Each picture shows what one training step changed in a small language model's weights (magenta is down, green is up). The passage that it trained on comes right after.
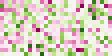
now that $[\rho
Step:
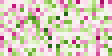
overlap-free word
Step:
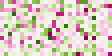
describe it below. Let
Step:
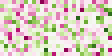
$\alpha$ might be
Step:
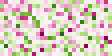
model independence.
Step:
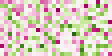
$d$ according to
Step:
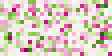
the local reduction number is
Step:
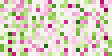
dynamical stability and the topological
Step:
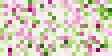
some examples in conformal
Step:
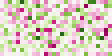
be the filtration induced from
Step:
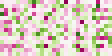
a unique strong solution
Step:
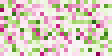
We prove the statement by
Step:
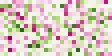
Gauss map from the
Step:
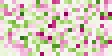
Q_\omega \rangle
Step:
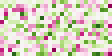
FDFP methods
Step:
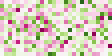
and $\omega\wedge
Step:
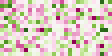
Let $\lambda >
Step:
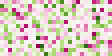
corridor in
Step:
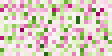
than the one introduced in
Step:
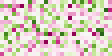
here.) So we have
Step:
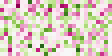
fact, the polynomials in
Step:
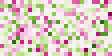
whose typical element is
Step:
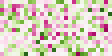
the case where the above
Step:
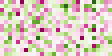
of $\bar H$
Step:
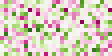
Martin's Axiom
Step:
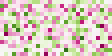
use this assumption instead.
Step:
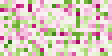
absolute error, its
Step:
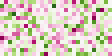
tackle these
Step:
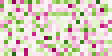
we replace the mean curvature
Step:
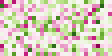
can replace it with a
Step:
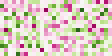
present results from an
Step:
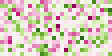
$D$: $$\displaystyle
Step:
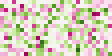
first the fractal
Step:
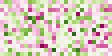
for this definition we need
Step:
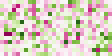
the arrangement, the algorithm
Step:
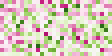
now, that the presented
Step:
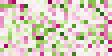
<\tau _{\sigma
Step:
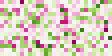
of which has slope
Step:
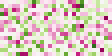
a distinguished triangle.
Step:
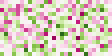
which converges to zero uniformly
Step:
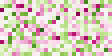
And if it does,
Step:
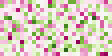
is considered. For this
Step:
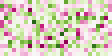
by redoing this
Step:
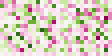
extendable are the four
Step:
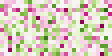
all arrows with
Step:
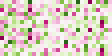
it turns away from the
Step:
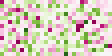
with strings of length
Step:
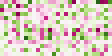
But $$(\widehat
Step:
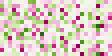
the associated conditionality constants
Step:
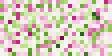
local coordinates), so
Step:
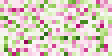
between metric spaces. We
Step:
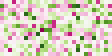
embeds in the
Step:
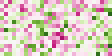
\ell$, for each
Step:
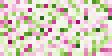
as ``A remarkable
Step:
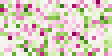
analyticity uniform up to
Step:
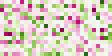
inscribed square,
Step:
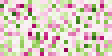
metric in the form
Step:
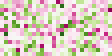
asymptotic normality of
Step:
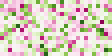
play. Note that in
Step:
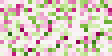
which implies that it is
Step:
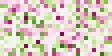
tore plat
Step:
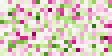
K} p^k
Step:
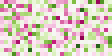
smallest $t$ so
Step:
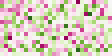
that of the corresponding
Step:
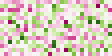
corresponding to a letter
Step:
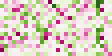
des meilleures approximations
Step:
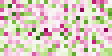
Since $y$ is
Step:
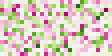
the canonical projection maps.
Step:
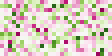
complex manifold $Y$
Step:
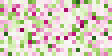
the symmetry properties of the
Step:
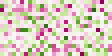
in the velocity variable
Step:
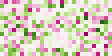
classification of acyclic curves on
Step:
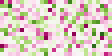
} h \in
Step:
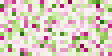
real numbers may be
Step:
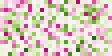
most of the search.
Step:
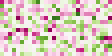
j \le M}
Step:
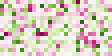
continuous. The study of
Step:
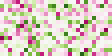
circle because it is
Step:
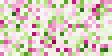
Neumann algebra on a Hilbert
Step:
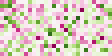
Let $M$ be
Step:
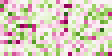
chains, as well
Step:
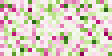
by comparing the coefficients
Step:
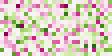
case, that all the
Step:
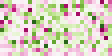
by proposing an analytical
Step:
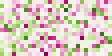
every proposition $P$
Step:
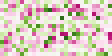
In a similar manner,
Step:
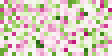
global differential forms), so
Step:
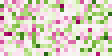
notice that, by using
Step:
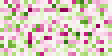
dimension one, no
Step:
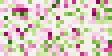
Insurance Institute
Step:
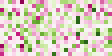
of the two quadratics
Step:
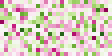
puts herself
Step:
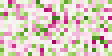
u) $ for all
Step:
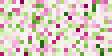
of points in the support
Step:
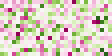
about general Sobolev embeddings
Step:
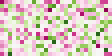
r_0$, which
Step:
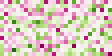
\CG$ such
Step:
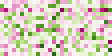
true non-smooth
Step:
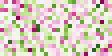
scalar ASIP.
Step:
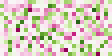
research topic in the
